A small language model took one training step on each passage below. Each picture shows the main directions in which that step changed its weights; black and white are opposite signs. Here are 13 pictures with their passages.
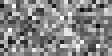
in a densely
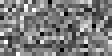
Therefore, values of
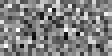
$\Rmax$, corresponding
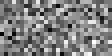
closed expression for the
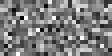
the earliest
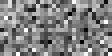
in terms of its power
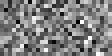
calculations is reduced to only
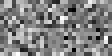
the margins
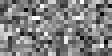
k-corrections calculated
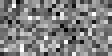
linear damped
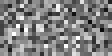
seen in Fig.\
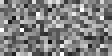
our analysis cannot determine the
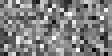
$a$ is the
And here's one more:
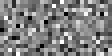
perturbation theory, which
